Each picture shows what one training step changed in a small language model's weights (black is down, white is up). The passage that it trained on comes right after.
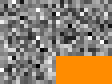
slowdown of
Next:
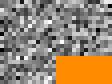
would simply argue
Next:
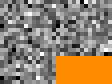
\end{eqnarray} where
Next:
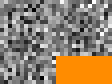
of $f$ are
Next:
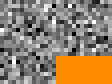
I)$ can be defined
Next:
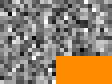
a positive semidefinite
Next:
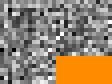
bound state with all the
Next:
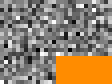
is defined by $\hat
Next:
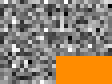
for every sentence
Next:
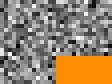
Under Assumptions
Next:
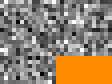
Let us assume that the boundary
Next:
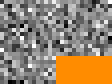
it follows that $A
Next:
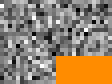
that any periodic
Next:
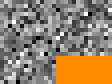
of the same type as the
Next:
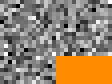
complement of the set
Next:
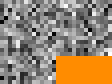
complicated and we do
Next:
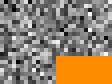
the corresponding closed-form
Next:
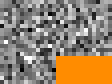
equipped with a
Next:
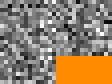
section, $h$ is
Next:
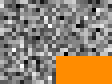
parameter settings that
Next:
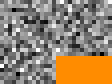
H)$ of the {\em
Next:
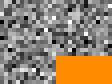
the effect of
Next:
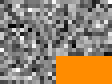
it follows that there exists a
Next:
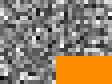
Finally, (E)
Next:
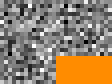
while $\Gamma$
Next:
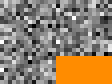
\in \mathcal L
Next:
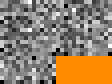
terms, with the first
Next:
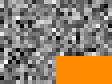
then the singularity
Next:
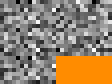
surface with parallel
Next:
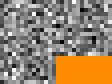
introduce the notion of
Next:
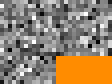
that $$y_j
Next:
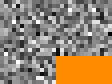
G, \alpha)$ for
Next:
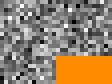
embedding $K\rightarrow
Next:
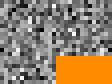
specific cases of
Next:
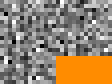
leave the system,
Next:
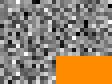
can be increased
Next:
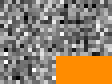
$G$ is its
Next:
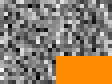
FPL diagram of
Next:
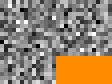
of an iterated
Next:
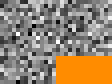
the physical
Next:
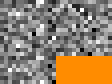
To achieve
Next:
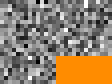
a Fredholm
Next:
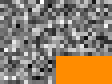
Proof}. (a)
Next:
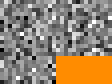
the first expression,
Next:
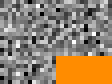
and propose a
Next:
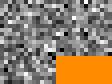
\end{equation} The
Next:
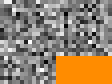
of $\cal S$ and
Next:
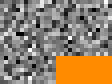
as a two-level
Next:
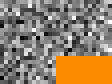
is denoted with the
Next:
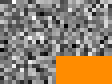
variable that represents the
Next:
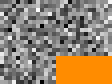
the continuation step
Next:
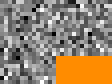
one appropriate
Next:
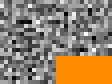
and only if $C$
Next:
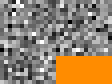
$\epsilon$ and estimated
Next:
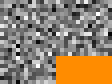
to B}. \smallskip
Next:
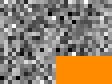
course the orbit
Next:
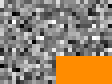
reference [8]
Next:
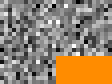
we shall show the following
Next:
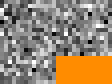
consider the linear convex
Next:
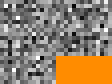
and $\zeta$ be as
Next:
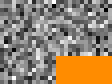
denote the space of all
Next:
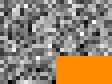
zero divisor, then
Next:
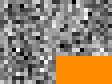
cubic $X$
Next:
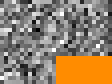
A. Katok in
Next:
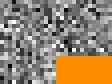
either recovers
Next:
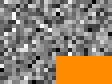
apply the NDO
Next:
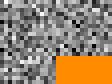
]$ and in the
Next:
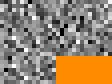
the result that we have
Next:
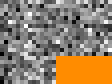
% \end{split}
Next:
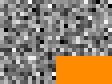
relations between the different
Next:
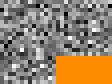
for all $x_0
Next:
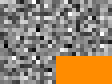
a constant modulus.
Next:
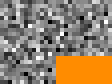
here, as the
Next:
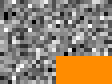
(i.e., they
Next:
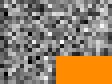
generating bipartite
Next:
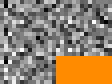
proved similarly, using
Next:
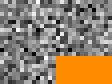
To bound the part of
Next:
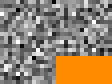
with an involution
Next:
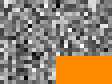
(\cal A\in
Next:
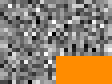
are almost equal,
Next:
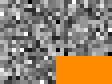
def\/inition of the
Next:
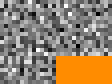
shown, under some
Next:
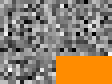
of $M$, by the
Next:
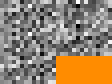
B. Y. Chen
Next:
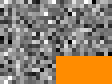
The likelihood
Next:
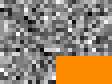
such that $q \equiv
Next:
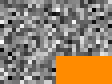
the particular nonlinearities
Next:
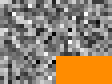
we have commented
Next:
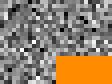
using the decay of
